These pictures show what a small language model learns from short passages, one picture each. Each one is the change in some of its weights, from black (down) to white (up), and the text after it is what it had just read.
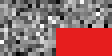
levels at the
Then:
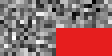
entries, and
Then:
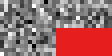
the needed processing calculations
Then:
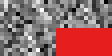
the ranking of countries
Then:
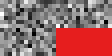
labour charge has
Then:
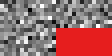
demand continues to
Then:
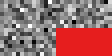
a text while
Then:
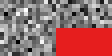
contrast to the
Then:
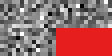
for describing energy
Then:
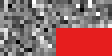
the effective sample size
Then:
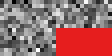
performance of $\sim
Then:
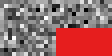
led to the
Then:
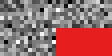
provide a way to
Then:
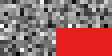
do not describe turbulent
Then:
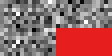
need to be
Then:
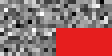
addition, the control
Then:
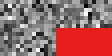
of mergers.
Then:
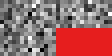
on the results of
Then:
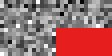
correct identification of
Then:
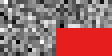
is the total number
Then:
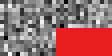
is not clear whether
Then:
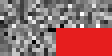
human behavior, or
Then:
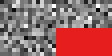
variables that was obtained
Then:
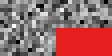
and from the
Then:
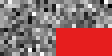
advisable to
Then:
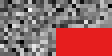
ataladi va
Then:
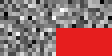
Figure 4 shows the
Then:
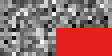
then be shown to
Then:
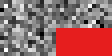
of drug dispersion and
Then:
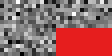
based on selected
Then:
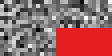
epistemológico de
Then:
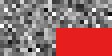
incidence of
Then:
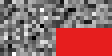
by sealing
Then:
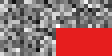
averaged only at
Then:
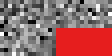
critical thinking.
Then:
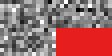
positive impact not only
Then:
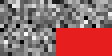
that may remain
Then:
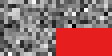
раду не
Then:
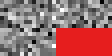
Figure 1 :
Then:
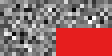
elections, social
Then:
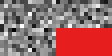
works only focused
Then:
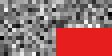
p is the momentum
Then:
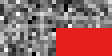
singularity in
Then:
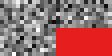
(like Q and
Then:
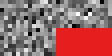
Social Sciences. Vol
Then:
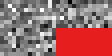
tahlil metodidan foydalanish
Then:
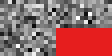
of bands on
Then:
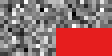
jovens e
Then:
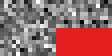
numerical effect from the
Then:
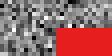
get support from the
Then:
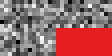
analyzing the
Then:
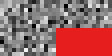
terms in order to
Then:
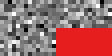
This document describes
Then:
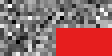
ellos logaran
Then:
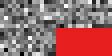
long as it's
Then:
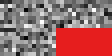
pipeline for
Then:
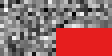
theory in curved
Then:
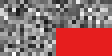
applied, is
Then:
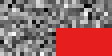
relevant components. These
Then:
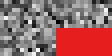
disruption of
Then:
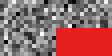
be compared with the
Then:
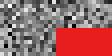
makes it possible to
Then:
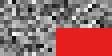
of the approximation methods
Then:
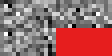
→ From
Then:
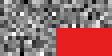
database features. The
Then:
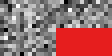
face aux
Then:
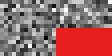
shape, permits
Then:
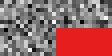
from reactions
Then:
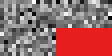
technologies were used to
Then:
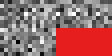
, is the path
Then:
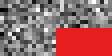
the Republican
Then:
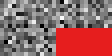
comparables en
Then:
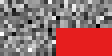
the $E =
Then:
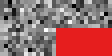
languages of the
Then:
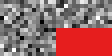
5 In your
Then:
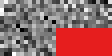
systems, etc.,
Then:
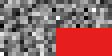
not amenable
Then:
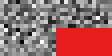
we gave a
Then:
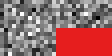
Journal of Earth
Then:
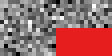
perform more general
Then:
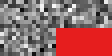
вилояти ва
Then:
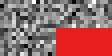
absorption window
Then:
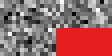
the Moon
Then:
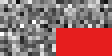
thus we do not
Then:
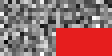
in a week
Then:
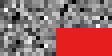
real line. So
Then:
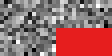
clearly seen on this
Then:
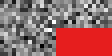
areas are left
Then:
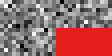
which limits the
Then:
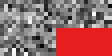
communities with distinct
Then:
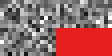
encountered in
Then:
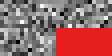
to determine the
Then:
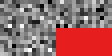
poderiam ser
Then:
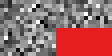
of the observed
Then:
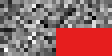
of maintaining
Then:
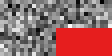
as isolators,
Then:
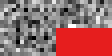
is Enough
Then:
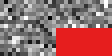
dos tipos de
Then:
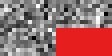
for Fe
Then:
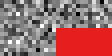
a key role in
